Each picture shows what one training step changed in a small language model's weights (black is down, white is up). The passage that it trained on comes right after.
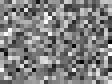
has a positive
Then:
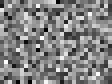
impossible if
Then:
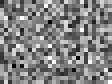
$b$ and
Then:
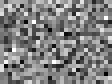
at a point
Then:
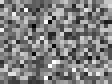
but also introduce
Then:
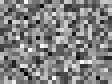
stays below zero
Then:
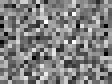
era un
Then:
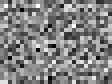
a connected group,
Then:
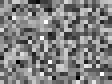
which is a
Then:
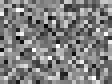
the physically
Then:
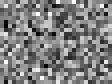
minimizando o
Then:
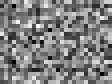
growth from low
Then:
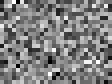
propagates to
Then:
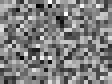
gravity and
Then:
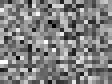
the next theorem,
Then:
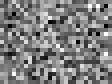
be written as
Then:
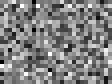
are not possible.
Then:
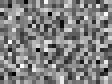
a thin
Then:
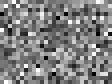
of dQ,
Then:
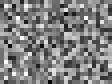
we start from
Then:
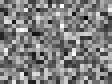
panel of
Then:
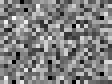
Schmidt with
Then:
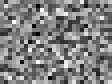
size limit of
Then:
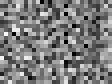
MMP for
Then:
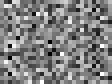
where we set
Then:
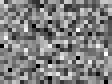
choice is consistent
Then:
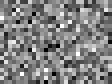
etc., for
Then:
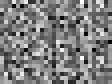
r)$ in
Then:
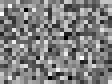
on these curves of
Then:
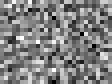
with the conditions of
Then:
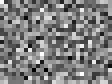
included in
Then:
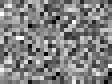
the multiplication
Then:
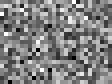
usual in the
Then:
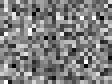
if and only if
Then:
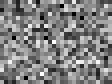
is a generalization
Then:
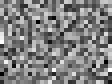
a similar approach
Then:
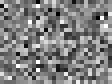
perspective of
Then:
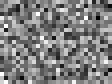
space forms},
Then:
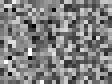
that we do not
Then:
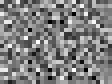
main result of
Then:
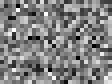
with three massless
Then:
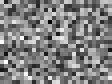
estimate the energy,
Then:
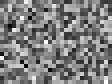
can be split
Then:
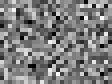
de pagamento
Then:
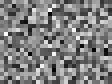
linear automorphism group
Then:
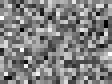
comme $(u
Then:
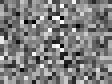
time (from
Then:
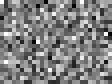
2$. Therefore,
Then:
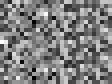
The action of
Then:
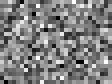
For each analysed
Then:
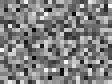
volte a
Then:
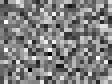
\\ light intensity
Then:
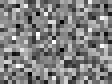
the corner.
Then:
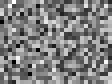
a sample size equal
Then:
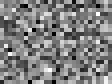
com a forma
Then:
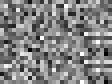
journal =
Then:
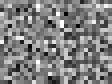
the corresponding Lie algebra
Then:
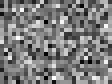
the gluon
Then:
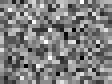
= \nabla
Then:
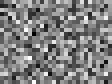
bed, and
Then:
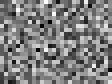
a decay phase
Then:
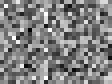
all four fundamental
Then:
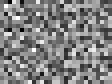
we know there are
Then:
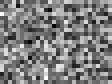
below presents a
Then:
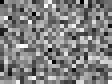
$\oplus$ and
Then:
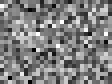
de fechamento
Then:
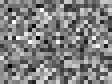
length of that
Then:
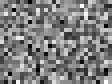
the bottom
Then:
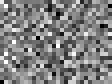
в том
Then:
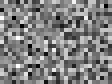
the agent with
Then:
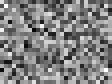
bruta de
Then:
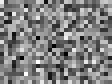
caused by
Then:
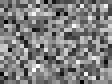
seu pai
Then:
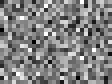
$H$ and
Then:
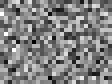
componentwise condition number
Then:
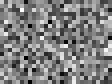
nonzero left
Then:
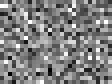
note, we
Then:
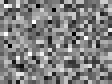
case and we
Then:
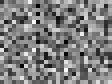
hamda bu
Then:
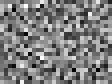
degraded due
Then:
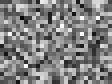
omit the
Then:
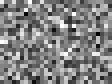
use explicits
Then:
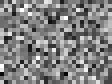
the Lemma that the
